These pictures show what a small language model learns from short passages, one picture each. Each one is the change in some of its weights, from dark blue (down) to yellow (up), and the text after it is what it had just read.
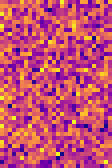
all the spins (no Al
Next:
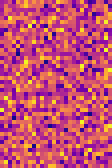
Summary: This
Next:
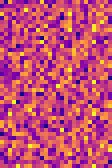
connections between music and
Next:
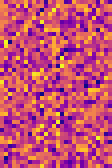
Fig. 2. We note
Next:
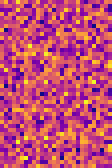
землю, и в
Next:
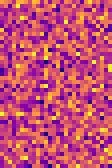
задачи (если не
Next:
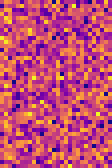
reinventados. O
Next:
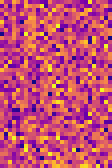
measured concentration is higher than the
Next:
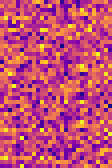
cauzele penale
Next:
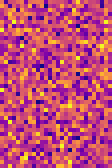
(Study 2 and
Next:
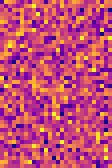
powdered solids were
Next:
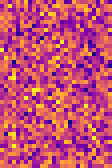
the topological charge correlator
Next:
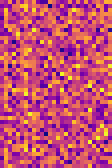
\bibfield {author} {\bibinfo
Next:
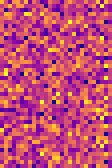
mouth of the Mokra
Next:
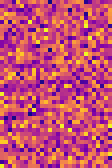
Afterwards, through several
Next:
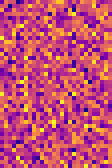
successful based on the fact
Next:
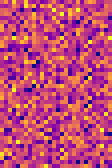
study therefore recommends a
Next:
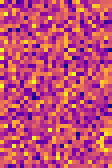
factible, ya que
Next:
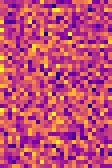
standard convolutions, networks
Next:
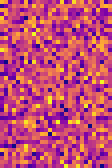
expected to change; it is possible
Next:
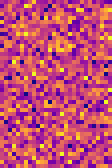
is one conduction channel which
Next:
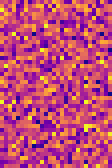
been suitable and applicable
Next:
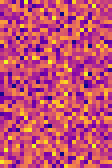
such as adherence to
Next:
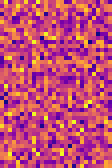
to study with weak lensing
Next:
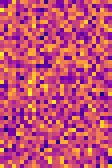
experimental situations of interest, it
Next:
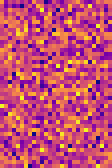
for $\pi \Sigma
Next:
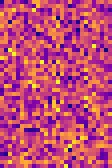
followed by relevant hematological
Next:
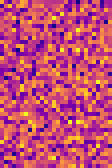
heer J. P.
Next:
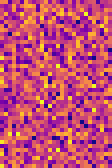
only provides better nutrition,
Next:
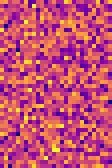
state also located below the
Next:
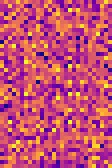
XRD, SEM,
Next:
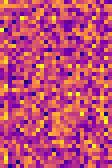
*SISWA DI
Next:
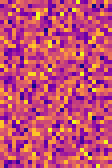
obstruction depends largely
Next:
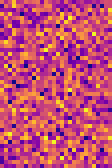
optimizer over another will
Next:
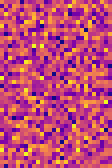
first time a theory would probably
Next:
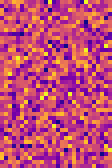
in the Pacific region.
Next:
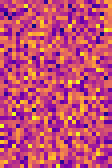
long - term conservation
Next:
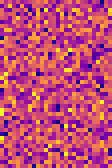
boards, classroom
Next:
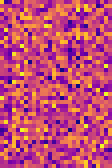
в биологических
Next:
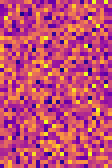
attune unknown water
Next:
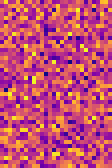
UFRN, tem
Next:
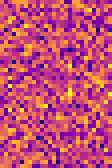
19$. With a machine
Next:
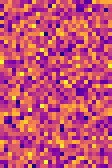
thermal motion and optical detection
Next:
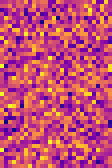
interests due to recent
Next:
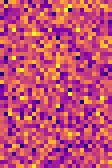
term of \cite{ak},
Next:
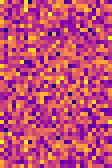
while the repulsive force
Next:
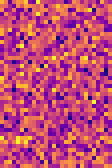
through a decisional process (the
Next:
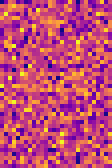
op 17 november en
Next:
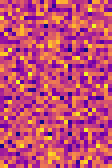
- Involve. 5.
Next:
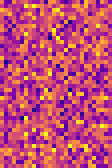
interest is the first property;
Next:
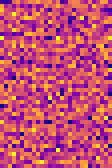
system Comparative media system
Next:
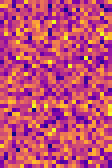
de iniciativas de
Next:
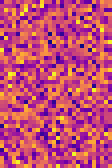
Author Declaration:
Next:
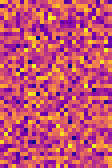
are less well predicted in larger
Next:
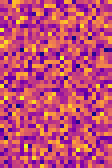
entire physics can be
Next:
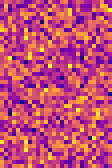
while detected inactive against
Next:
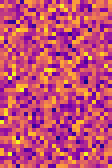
e a oxigenação
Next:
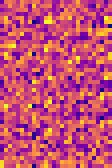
de meerderheid van
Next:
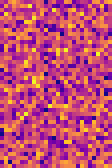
Output DoFs
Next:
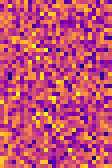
the accretion radius to
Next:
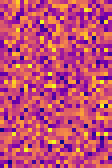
and % should not be used}
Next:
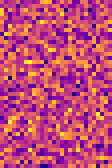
density of dark matter at present
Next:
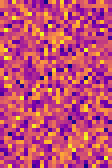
opened a staggering
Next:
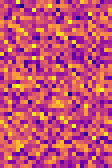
in Civic Education The
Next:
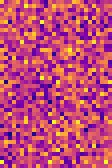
energy $U$ may be obtained
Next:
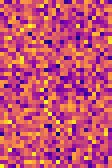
ресурсы –
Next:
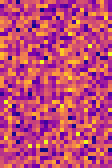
manejar mejor
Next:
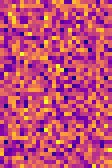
va texnologiyalar” fanidan
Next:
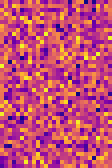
GN (PIGN),
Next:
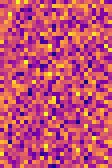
a conventional reference
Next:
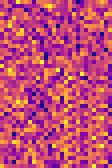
salicylic acid
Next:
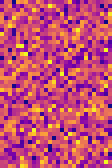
quasicrystal from
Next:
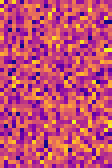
rate of breakthrough
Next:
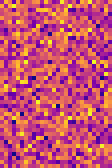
\to \mathbf{A}
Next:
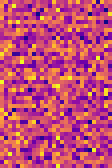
Mesmo considerando a
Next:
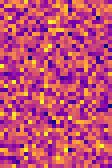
of these data are high enough
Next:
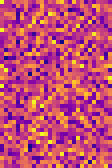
network. To explore the
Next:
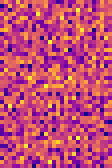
NCDs is crucial
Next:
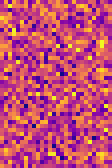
the rugby-ball
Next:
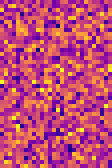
The authors declare
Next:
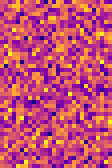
and in situ measurements at 1
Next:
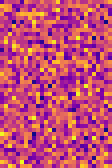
the time-derivative of
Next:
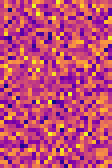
users from different level of
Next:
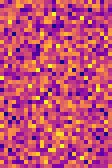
Guidance to learner
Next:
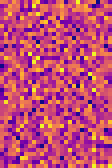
existing words and the other
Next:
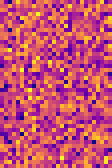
streaming services allow us to
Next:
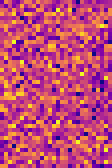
and Wilkinson,
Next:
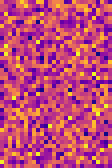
The $e_g$ and
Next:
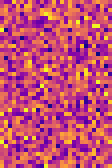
*Journal of clinical
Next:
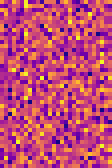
should be created and presented
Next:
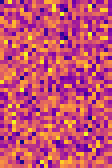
generalized eigenvalues and
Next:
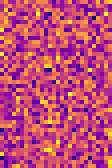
students to focus on the problems
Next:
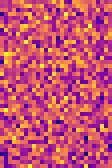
ham eng rivojlanayotgan,
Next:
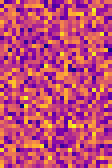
matrices corresponding to the
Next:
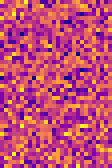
independent. $\tau_{\rm
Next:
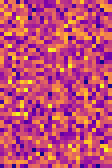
of a green economy is
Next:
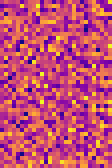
and also for patient's
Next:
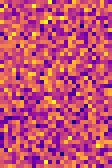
spin current driven by
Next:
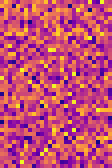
of the quantum Brownian
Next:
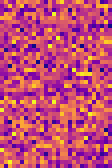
Brazil, and recent
